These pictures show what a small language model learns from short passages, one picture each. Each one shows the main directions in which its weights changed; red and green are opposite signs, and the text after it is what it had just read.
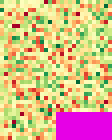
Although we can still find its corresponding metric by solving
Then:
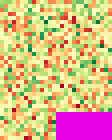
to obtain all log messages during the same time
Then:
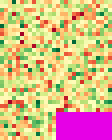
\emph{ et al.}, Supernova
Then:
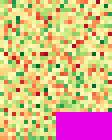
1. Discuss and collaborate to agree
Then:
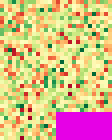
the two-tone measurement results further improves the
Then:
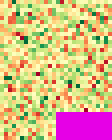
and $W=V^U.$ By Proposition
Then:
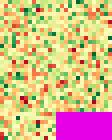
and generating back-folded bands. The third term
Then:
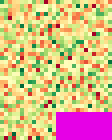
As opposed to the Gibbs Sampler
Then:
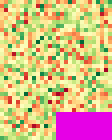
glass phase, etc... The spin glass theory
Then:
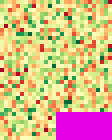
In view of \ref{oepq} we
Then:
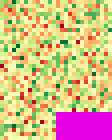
suffering from dissociative identity disorder is bound
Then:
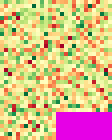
has no trajectory to save everyone. Is it
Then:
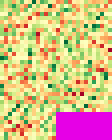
study was conducted at Services Institute of medical
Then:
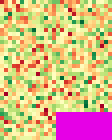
notations. By the definition of the isomorphism
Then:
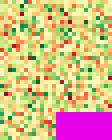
regard to co-morbidity, there was
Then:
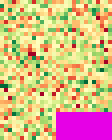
with abrupt and instantaneous changes were
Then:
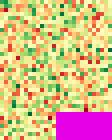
pharmacist in the management of
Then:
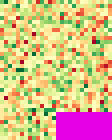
are assumed to be independent of $\bmu$, although
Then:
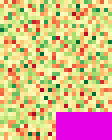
the conventional DTC control and fuzzy DTC
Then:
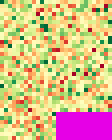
The soil of the plots was leached
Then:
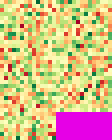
GeV Higgs boson. The search for
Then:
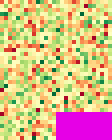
according to the method of Collins *et
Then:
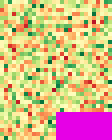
in qubit chains subject to longitudinal decoherence
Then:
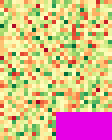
sizes of gunshot residue and its chemical
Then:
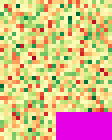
ambiguities in the partial-wave analysis of
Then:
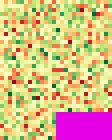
Theorem \ref{distpinned}.
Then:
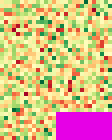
1998) and we hence infer a star formation
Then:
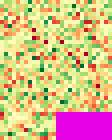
tourist expenditures and the number of
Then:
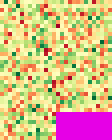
11.53 “ Table 1”. The side of
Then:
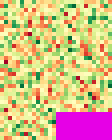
as consisting of the following collection of approximations:
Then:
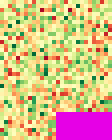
that $C$ is an entrywise positive
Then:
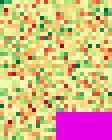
The present paper clearly indicates the need for accounting of
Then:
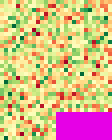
vs. normal loads $F_{N}$ for
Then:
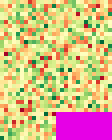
\item\label{prop15} For the scalar
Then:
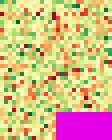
In the End Matter, we discuss a possible
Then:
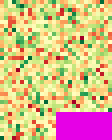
\noindent {\bf Notation 8. } Let $
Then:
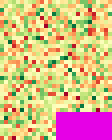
each pressure chamber for a total of 100
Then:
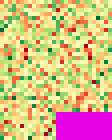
human operators in these tasks, analytical methods must deliver
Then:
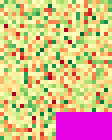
suggests that *pinus oocarpa*
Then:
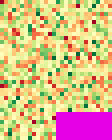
example of the radiation of a gluon by a parent
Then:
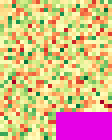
and monotone.} Let $n > 2+2
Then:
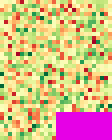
when 10 patterns at searched while the throughput decrease
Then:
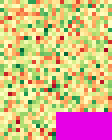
individual pixel values in red and the resulting 1D
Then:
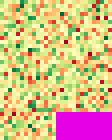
The resulting spin-selective gap closures produce
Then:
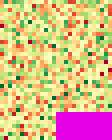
Let $\gamma\in \kg$ be an element
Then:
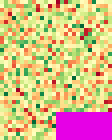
the study of partial differential equations. The reason for that
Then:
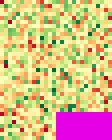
$Z'$ is an independent copy of $Z.$
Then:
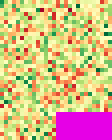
our argument is to interpret partitions $\lambda$
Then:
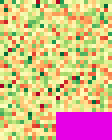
employment situation at the time of graduation and
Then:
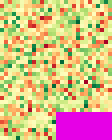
with time is directly proportional to the difference in the
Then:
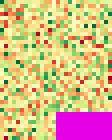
partially reflective mirrors placed with a small
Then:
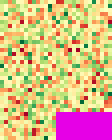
1: Reasons for not doing
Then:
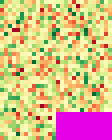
the dark halo has radius $R$ of a
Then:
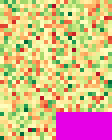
H\otimes A$ satisfies $(\Delta\otimes
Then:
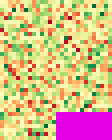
velocity and pressure accurately were defined by the current authors
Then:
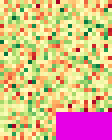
sensing data analysis due to the vast amount of
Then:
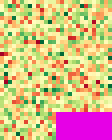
\mathbf{v})$, while respecting the
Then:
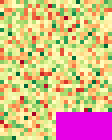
English texts (students only read English text
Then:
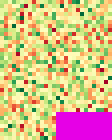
case~$k=2$. \begin{Corollary}
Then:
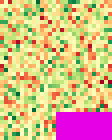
only know that this range is an operator subsystem of
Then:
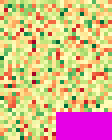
< y^- < y$. Any real segment may
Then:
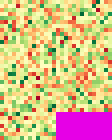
to neutral using 5N NaOH, and
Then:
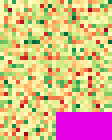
[001] crystallographic directions, respectively. The model
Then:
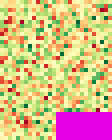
Formulation and validation of Candesartan
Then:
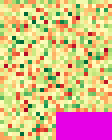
the above inequality, this solution doesn't exist.
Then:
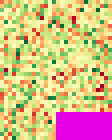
\end{eqnarray*} one gets, by comparing
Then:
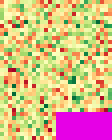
one $k$-simplex. For a triangulation
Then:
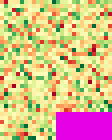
more must be done. We hope that making available
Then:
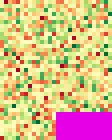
typically found only in meat and fish.
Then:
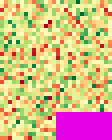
0.16 magnitudes on a side. These subsequent
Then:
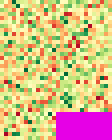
Multilayer Perceptron, K-Nearest
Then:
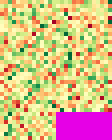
Palavras chave:
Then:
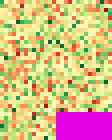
again a contradiction. \end{proof}
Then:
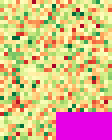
NIGERIA FACILITATOR
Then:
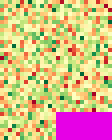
by (\ref{phi}) solves the uniformization
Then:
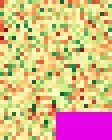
the technical assistance. This work was supported by the
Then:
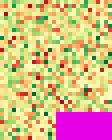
Such double correction ensures the correct direction of heat flow.
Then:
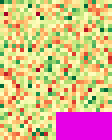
lack of regular practice and exercise could be the cause of
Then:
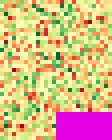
assigned by the onboard controller to each cell can
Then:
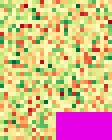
the quality of the biowaste might act as
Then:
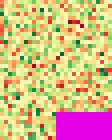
gave the best result. On the other hand,
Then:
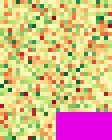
although rare, is possible and can be either
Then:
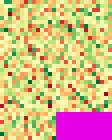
and, more importantly, after only 30
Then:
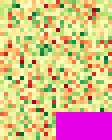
(see Fig.\ref{figpax}) .
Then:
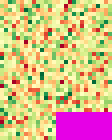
and Society. This module will also showcase
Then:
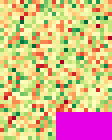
cases Percentage (%) 0-10 23
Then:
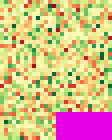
unlabeled anomalies in the training data set
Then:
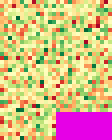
was officially contacted, and permission was
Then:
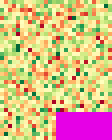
disease. Patients were treated with PBT
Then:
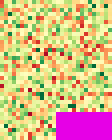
model these sets and integrating this with precise reasoning
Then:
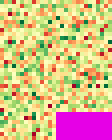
Next, we have the estimate (see Theorem
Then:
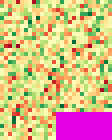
were relatively preserved. Myocytes in
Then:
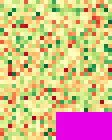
$E_\text{vis}$ for inelastic
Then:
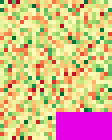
NNN hopping and $\epsilon_{0}
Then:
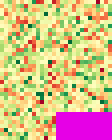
quick responses, and improve the effectiveness of management
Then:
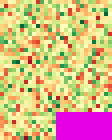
be followed by test of UHV/CVD
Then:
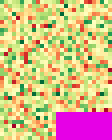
resonances will therefore selectively burn spectral
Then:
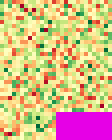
Finally, we can get that \begin{eqnarray*}
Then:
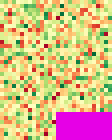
is around 32°C, with an average annual
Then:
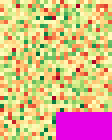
$G/H$ is an expansive
